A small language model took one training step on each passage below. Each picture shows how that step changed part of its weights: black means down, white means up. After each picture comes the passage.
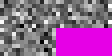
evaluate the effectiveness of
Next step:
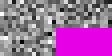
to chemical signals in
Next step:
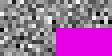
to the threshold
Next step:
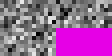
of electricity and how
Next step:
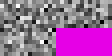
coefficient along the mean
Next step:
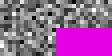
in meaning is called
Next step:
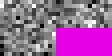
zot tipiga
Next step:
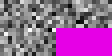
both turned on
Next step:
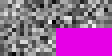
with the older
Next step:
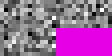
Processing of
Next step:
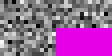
sampling is supported by
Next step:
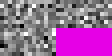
xarid qilish
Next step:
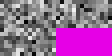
function, however,
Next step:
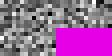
in nuclear
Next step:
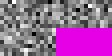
flujo y
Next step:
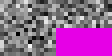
best practices, an
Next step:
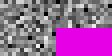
would be even
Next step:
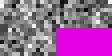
Sig T
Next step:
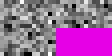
for reservation in
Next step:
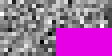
to Konya
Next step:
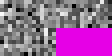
educativo de
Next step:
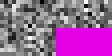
inside and outside,
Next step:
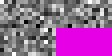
be based on experimental
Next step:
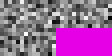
and ${\bf
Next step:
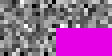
This kind of analysis
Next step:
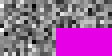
emphasizing the importance
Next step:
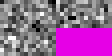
comb generators combined
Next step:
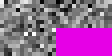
these problems will
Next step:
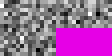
J Infect
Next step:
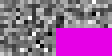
regulated style provides
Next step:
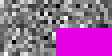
the next section,
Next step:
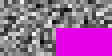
and tension that
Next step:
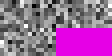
This condition is
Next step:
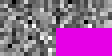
Por otra
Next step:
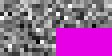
each demanding a
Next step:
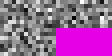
digunakan dalam
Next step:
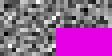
History of
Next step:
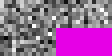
service quality in the
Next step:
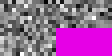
peaks, we then
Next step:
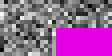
is an experimental challenge
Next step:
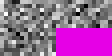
LQ production is
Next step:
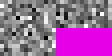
tails respectively.
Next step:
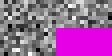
a two degrees of
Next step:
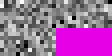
measurements, transit
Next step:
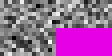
and platforms for
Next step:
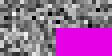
in het
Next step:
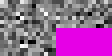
illustrated table,
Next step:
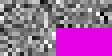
switch between the
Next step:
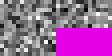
we can write
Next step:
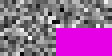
of peer learning,
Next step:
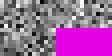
suggested formalism to
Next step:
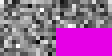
Guzman en
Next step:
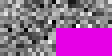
with HD,
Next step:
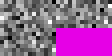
have to be
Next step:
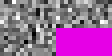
meaning losses
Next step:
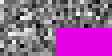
has been used to
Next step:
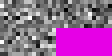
mock user to
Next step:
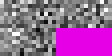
the EU; with
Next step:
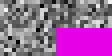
field with respect to
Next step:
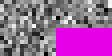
number of students
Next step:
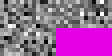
depends on the
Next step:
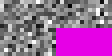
end and the image
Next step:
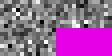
low oxidation
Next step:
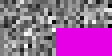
of new resource
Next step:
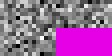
induced by carbon
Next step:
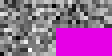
de correção
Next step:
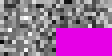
R. *Introduction
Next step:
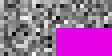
Rendah dalam
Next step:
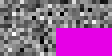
in the theory,
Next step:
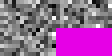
acid extracts be
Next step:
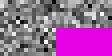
counting the
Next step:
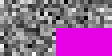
the system ${\cal
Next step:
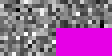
história das
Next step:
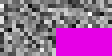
research outputs,
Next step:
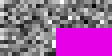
vom 8.
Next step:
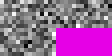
the farm's own
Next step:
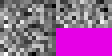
dipakai untuk
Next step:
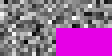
is analogous to
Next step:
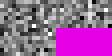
la complexité de
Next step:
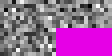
independent conservation of
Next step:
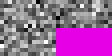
у складі
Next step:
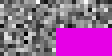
sense that they
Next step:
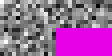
fase dessa
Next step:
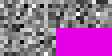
x . Link
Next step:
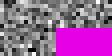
processes can be considered
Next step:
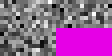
y el activismo
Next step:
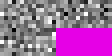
to optimise
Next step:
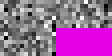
Proof: For
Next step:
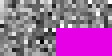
I get the
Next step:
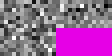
eastern China from
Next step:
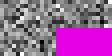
can read statements
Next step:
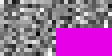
GIS and
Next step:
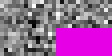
is denoting
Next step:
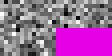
is affected. The
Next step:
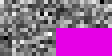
the last term in
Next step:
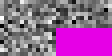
infrastructure management in
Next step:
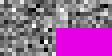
because in the
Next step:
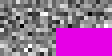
va bilim
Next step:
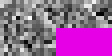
kunda ijtimoiy
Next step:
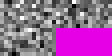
models that reflect
